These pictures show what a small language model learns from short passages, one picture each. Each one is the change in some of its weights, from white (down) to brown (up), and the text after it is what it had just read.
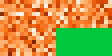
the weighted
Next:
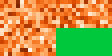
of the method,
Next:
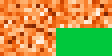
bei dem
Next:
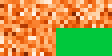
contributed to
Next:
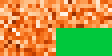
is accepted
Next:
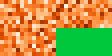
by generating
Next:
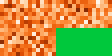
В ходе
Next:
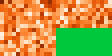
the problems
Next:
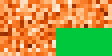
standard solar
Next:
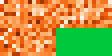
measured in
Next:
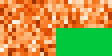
patient is
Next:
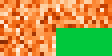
at basic
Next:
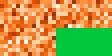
cumene on
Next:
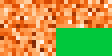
as described
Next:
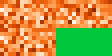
in translating
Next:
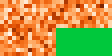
a reference
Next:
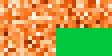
década a
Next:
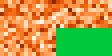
normas e
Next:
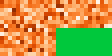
made by
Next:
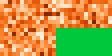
We consider a
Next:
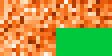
an official
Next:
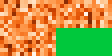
and tumor
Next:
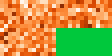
could persist in
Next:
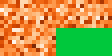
in a new
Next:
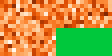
Ziele der
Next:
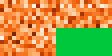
явищ і
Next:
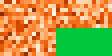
peine y
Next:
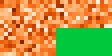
made using the
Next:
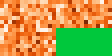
is represented by
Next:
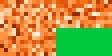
pública que
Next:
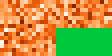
des études
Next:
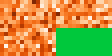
qualidade e
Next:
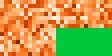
representativa da
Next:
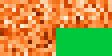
meeting and
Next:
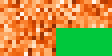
does not
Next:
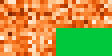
The necessity
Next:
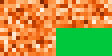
The Forest
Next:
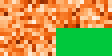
document analysis and
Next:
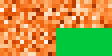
for functioning
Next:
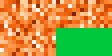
– internal;
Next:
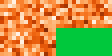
The apparent
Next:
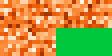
Grain and
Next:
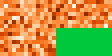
that is used for
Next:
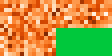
la materia
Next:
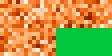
na estabilidade
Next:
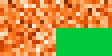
на путь
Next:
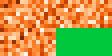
way. It
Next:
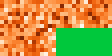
on parody
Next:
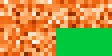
ranged from
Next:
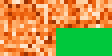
expandir a
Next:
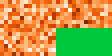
a positive
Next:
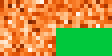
o consumidor
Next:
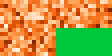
respondents were
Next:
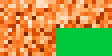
figure 2
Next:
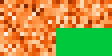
diniy va
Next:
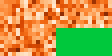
number of live
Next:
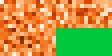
relatar el
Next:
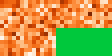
date de
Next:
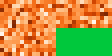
Nací en
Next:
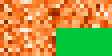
it would be
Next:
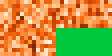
o impacto
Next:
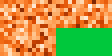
2. For each
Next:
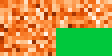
julho de
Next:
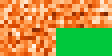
aplicação do
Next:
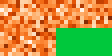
in the top
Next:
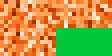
and adapting
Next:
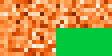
seperti yang
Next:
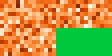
of the formation
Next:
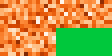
Data from
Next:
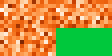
in most cases
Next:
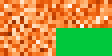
that had a
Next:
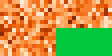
support for the
